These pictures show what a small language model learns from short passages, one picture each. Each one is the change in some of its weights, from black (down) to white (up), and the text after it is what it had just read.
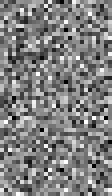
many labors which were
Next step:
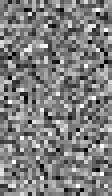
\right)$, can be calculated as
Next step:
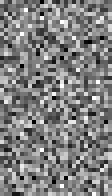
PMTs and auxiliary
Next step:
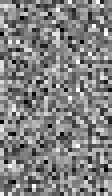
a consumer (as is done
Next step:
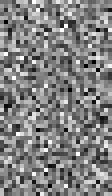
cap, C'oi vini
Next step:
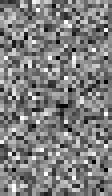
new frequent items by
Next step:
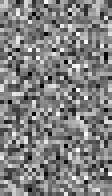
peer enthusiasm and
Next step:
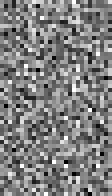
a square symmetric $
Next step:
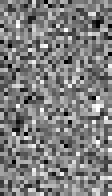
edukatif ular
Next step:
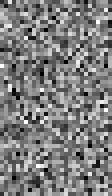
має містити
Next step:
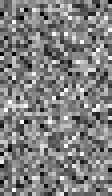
na pagtataya,
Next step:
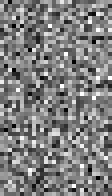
the intersection number $C\cdot
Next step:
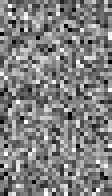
estudo em cenas mais
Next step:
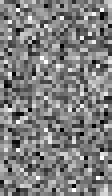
was initialized to $P_0
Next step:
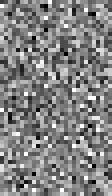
In fact, this theorem is a special
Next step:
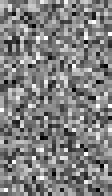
frames for the associated
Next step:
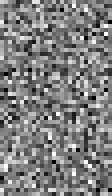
the galaxy, which in
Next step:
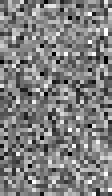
meus conhecimentos e
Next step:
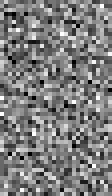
could not find a single
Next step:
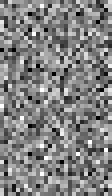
улар тарафларни
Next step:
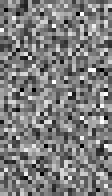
more recent. The interest of
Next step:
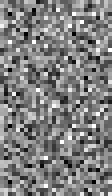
is equivalent to the mean field equation
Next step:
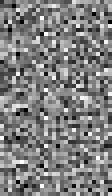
SANCTIS, et
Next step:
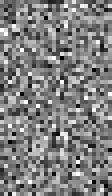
París y la Convención
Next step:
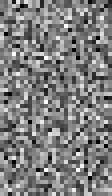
$\Gamma$ act on $\Delta$
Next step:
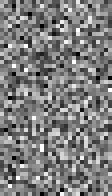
the absence of BSQ
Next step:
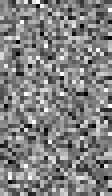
Almost all the cases, the
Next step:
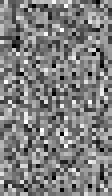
making an early
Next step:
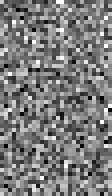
attempted. A control
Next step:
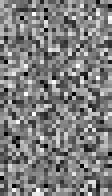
case of fractional Gaussian
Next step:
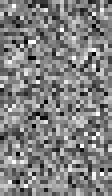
d'emplois, mais
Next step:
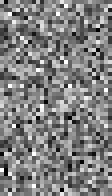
ishni mazmunan
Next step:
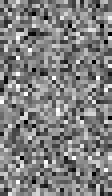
ou fracasso em
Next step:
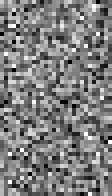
from incoherence to
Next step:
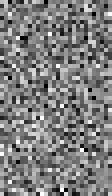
but other techniques have been
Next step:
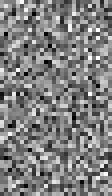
to a $\D_{\g\times
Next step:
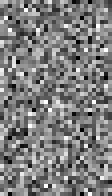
active $3d$-orbitals
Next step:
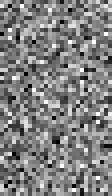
Theorem 6 hold if $G$
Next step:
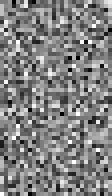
effects in $B$ physics
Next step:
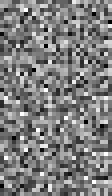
SYSTEM OF
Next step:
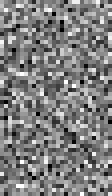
and binding potentials (not
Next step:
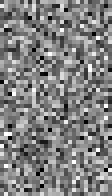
taking $\mathbb{Z} \in
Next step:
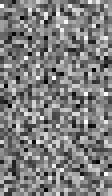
training dataset. We thus
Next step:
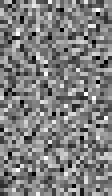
\[ P_\alpha=G_\alpha
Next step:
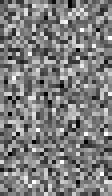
63) plantea que el
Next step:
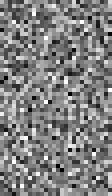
small sky density (eight
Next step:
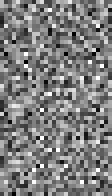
tahlil qilish va
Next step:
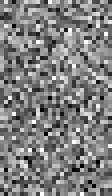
Grassmannian side and
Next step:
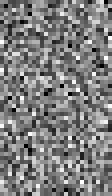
evaluates acosh(y)
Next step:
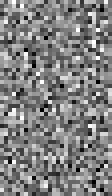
oracle estimator (for all but
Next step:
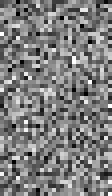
a generalization of the gauge
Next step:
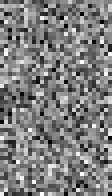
A.Eddington, y
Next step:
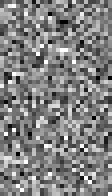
the frequencies,
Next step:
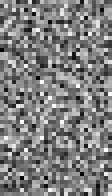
овец. М.
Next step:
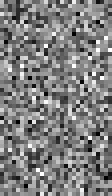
by the topological charge $k$
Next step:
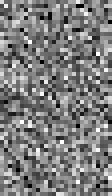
US, and Irish
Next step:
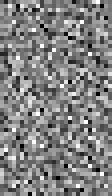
(\ref{sa}) can be
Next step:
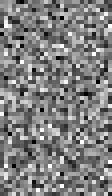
calculated results of the normalized
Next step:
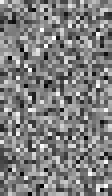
журнал по
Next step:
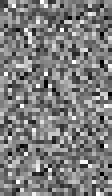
components must obey
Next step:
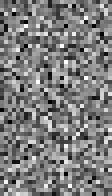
pada umur 3 tahun
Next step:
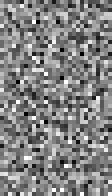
by classical transcendental functions
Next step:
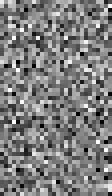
ihren wichtigsten
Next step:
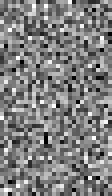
modification terms $\cal{C}$
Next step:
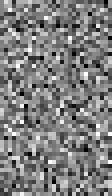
Because the hierarchical
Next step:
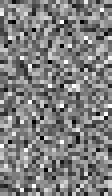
(18)$$ It can be seen
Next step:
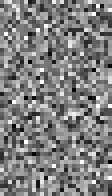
only the thermoacoustic
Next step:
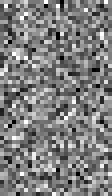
para reir y pasar el
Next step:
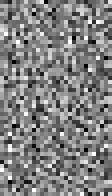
showcase this width, we consider
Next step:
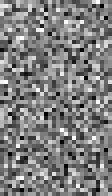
can be obtained from additional experiments
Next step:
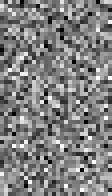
proving the vanishing of the
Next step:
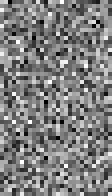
maps respectively. Each vertical
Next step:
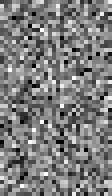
valor de novidade. No
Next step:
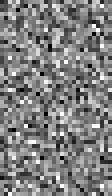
dos alunos pelos
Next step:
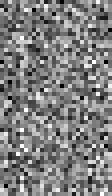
assume that $S$ and
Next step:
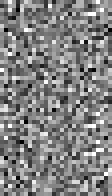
follows, if $H$ is required
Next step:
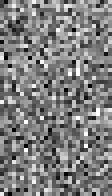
qora qoshli
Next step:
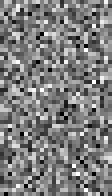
una palabra bloqueada
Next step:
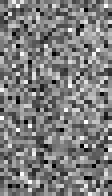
analysis shows that utility rates of
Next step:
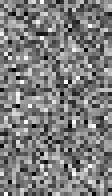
reduce this ambiguity
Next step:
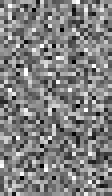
we restrict our attention to
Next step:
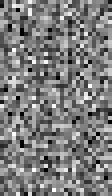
normativa, el
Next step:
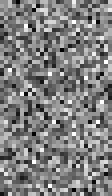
$\pm 1$ and size
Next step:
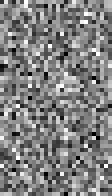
broadening of valence and
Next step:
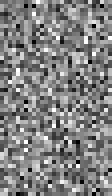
duras críticas aqui
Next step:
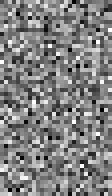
overdensities of these galaxies
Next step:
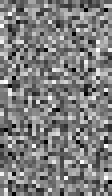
the following. Suppose that we have
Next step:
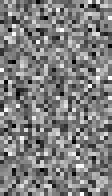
the mass equidistribution
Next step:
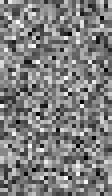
juste doit être
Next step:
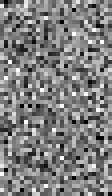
anomalies observed in
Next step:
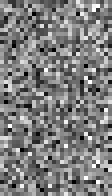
intuitive understanding of
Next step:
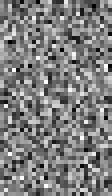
and by omitting the
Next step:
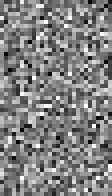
$\mu$ ranges over the
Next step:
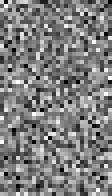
R^2$ moving
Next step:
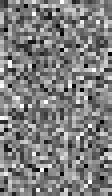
is weak*-closed in
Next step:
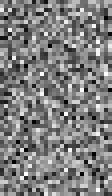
and flat plateau with
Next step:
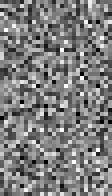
latent space and $\mathcal{X}$
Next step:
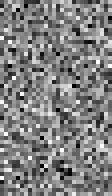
compreendido apenas no
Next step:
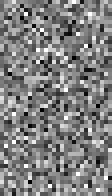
zinco com eugenol,
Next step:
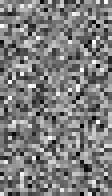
for all $y_j\in
